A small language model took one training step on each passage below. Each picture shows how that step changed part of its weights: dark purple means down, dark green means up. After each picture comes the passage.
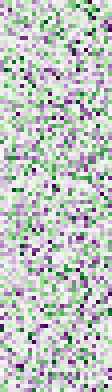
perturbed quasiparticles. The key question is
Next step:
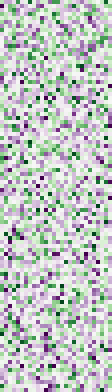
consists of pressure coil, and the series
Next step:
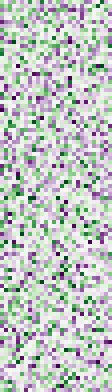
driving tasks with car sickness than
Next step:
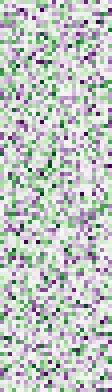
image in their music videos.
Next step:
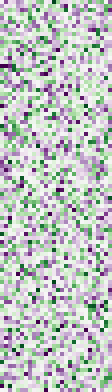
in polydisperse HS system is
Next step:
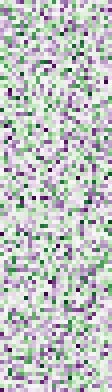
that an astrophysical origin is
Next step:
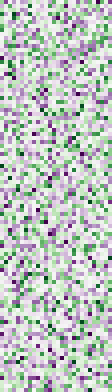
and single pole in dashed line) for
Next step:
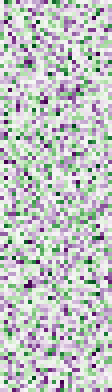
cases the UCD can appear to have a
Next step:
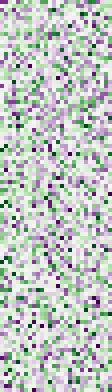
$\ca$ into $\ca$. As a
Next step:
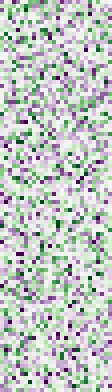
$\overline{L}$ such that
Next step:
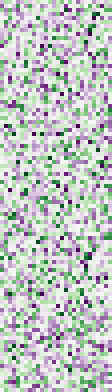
as the near-field regime of thermal
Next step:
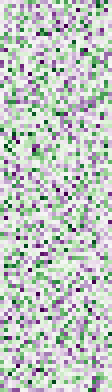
pressure $g_p$ follows from the
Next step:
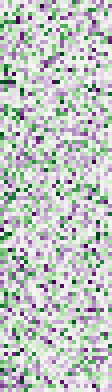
corrections to Yukawa couplings from
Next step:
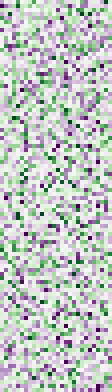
circles} \label{Two disjoint
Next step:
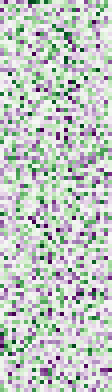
\cU$. Then the {\it left
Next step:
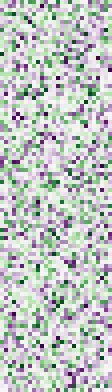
abundant substance in the Universe.
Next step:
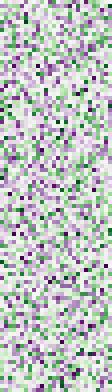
are very sensitive to the details of the
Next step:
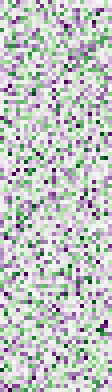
consider that all $U_{i}\subset
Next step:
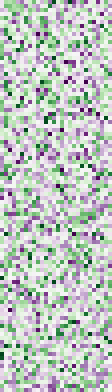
output for both the casual dining
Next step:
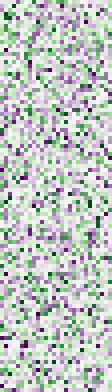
oscillatory integrals depend on how $f$
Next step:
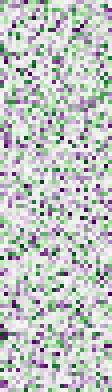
using the following order. If n is
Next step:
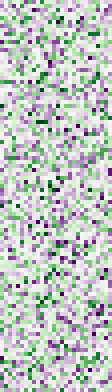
For the classical middle third Cantor set
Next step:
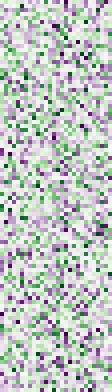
are dilated submucosal
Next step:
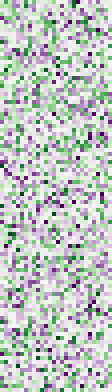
however small autogenous transplants have
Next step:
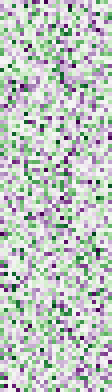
to hyperacute simplices is clearly
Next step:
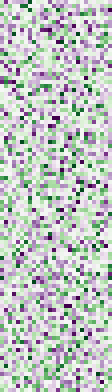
be deduced (as in Theorem
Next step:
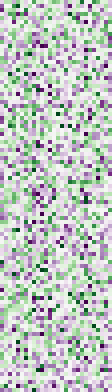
disjoint classes of spaces, which are called
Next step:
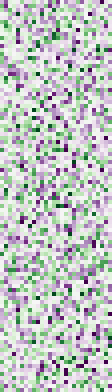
\end{abstract} \maketitle
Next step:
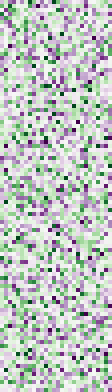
there is no $e'$ (in
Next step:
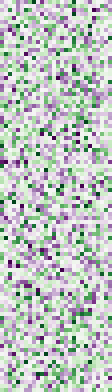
a computer verification that we delay to Section
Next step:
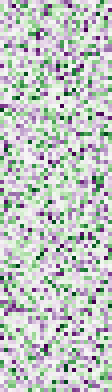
(j\KPperiod + a))
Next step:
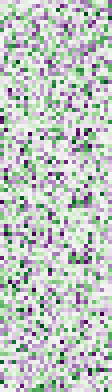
can be extended to an arbitrary simplex or basis
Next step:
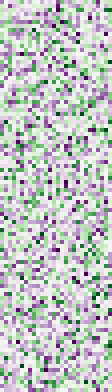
Interrupted Software-Defined
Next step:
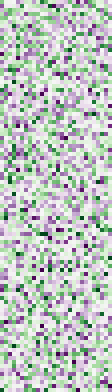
times within this time span. For simplicity,
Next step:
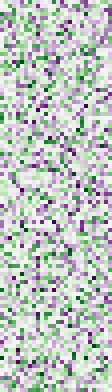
is conformally mapped into itself along
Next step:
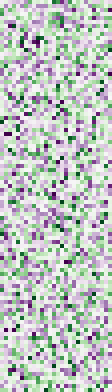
to the magnetic flux in the junction
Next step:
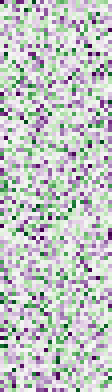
interesting point we should consider is the possibility,
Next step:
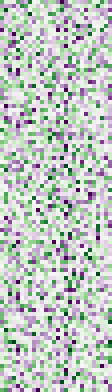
(e.g., photons or
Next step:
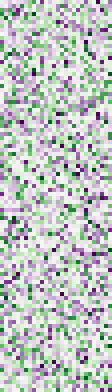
sequence of one-dimensional problems. Therefore we
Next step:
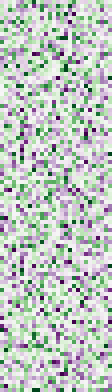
dispatch (time when task is
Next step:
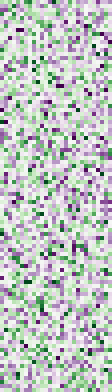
research group. In the final year of the
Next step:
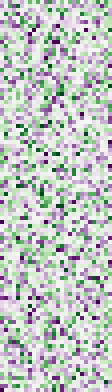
Ayurvedic constituent, is found
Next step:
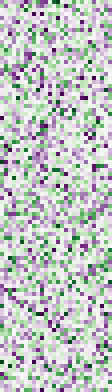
the present work, energy loss corrections based on
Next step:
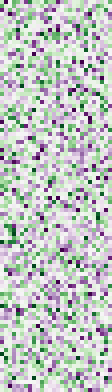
otherwise}.\end{cases}\en \item
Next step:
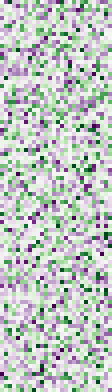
\caption{Offline phase of
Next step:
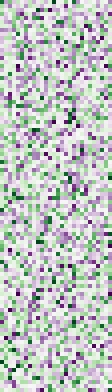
Temperature and Pressure Sensor
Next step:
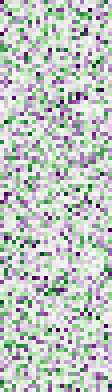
observe that almost every byte has its
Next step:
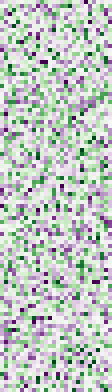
direction follows the launch from point P3
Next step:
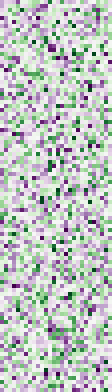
each region that is assigned T1R,
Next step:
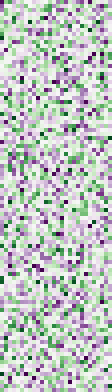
CSF pentapeptides that
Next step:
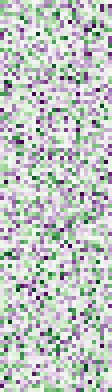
impact process with these failures. Fig.
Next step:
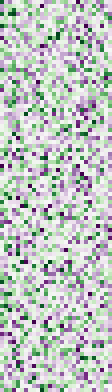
defined constraints and objective function has been presented.
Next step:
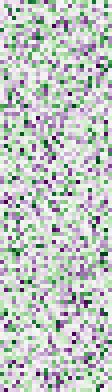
$J[\ell]$ defined by Weil
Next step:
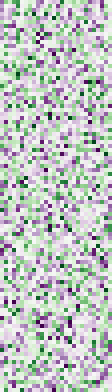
Kopytoff suggested writing the life
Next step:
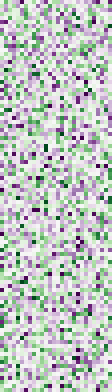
a data mining technique used to find relationships
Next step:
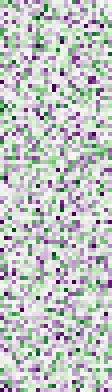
identify the number of clusters that best represent the
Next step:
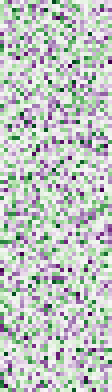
one or the other type of maser emission
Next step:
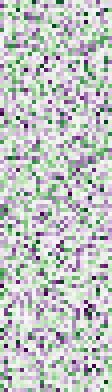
vertices without the two-loop corrections diverge
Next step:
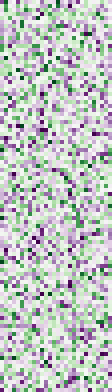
other hand, Poisson's rule is not
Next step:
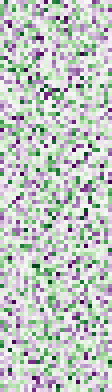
the total energy, mechanical as well as
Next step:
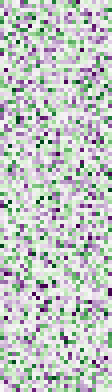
XPath queries, highlighting the
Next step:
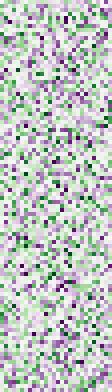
as those located up to 15 cm from the
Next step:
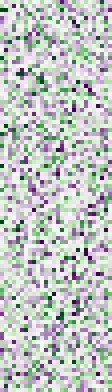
Afolabi (2024) carried out
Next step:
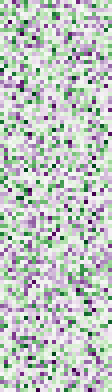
as patient demographics can significantly impact
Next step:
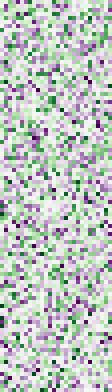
by adjusting the network inputs and
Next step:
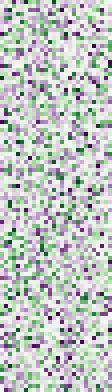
reported symptoms only after an average interval
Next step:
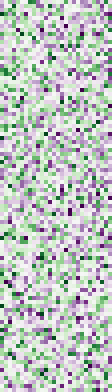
gives skin feeling smooth and
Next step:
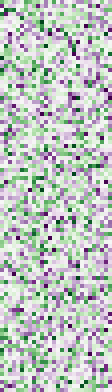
device. Additionally, silicon nanowires
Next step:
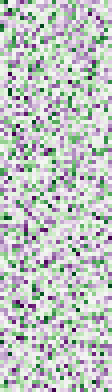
gave an acid, which after
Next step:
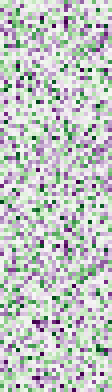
$\tilde R\tilde T$.} {\bf
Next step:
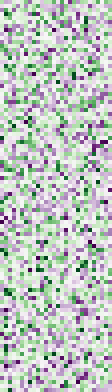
terms of representing mathematical notation and communicating effectively
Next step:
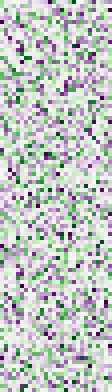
captive grey wolves
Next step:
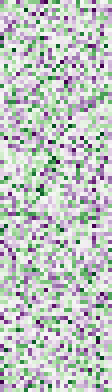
start the process again, taking into consideration the
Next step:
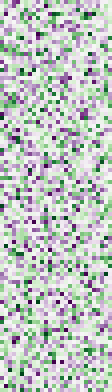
crossover without a clear critical point. We
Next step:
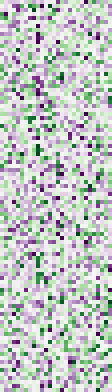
crucial for us. It allows to estimate the
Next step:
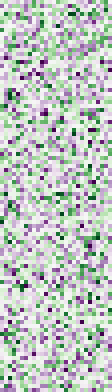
mixing terms can be ignored, and two
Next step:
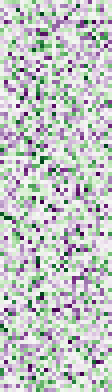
2, use of paper tubes in
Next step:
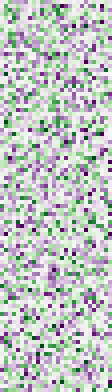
entanglement of the system will be
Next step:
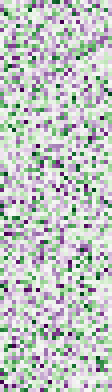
example, again for $n>2$
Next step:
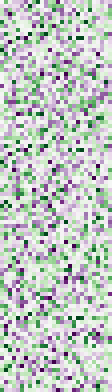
$\mathbf{Bo}$ for different values
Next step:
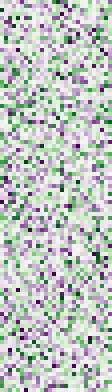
and to the explosion of NNLO
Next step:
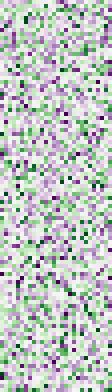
(b) lateral coupled strips,
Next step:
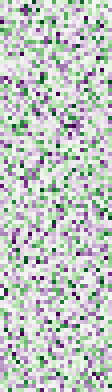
DL agrees well with a typical experimental
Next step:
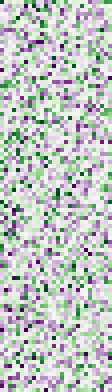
Stability and Nutritional Status among
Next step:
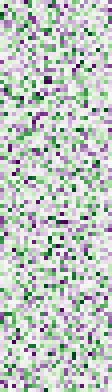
in terms of bits (or any other
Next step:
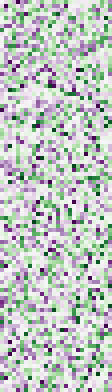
by fitting a Gaussian profile using the {\sc
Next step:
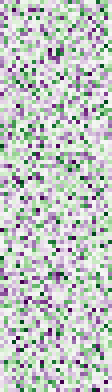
is located at 0$^{\circ}$
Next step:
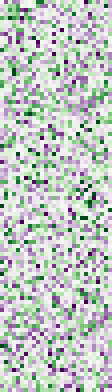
and $|y|<3$. The theoretical
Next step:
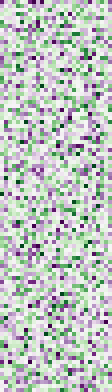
Maxwellian by the Gaussian
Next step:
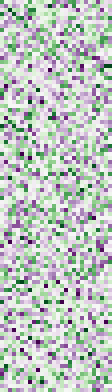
in Nigeria while bridging the gap
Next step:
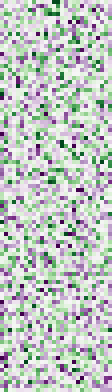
effort, much less a decent final
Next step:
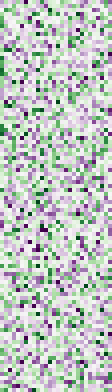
on drying, ash values,
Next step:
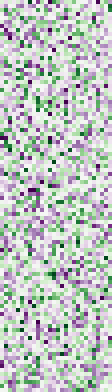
The deformation at velocity v makes all the particles
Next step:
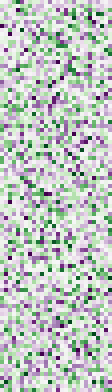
1913) Regular/Irregular
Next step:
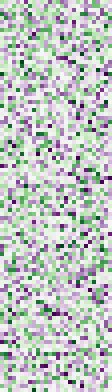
of time are plotted: (a)
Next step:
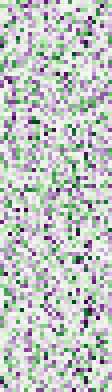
the presented apparent density evaluation methods are an effective
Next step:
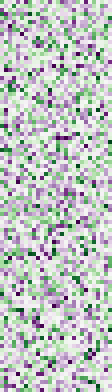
of Kerala. The results reveal that
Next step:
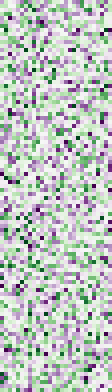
rigid according to the modern deformation theory that
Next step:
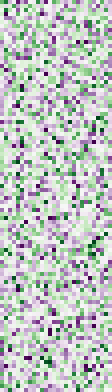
that many resonance dips with conductance
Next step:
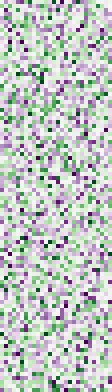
A is contained in B , if
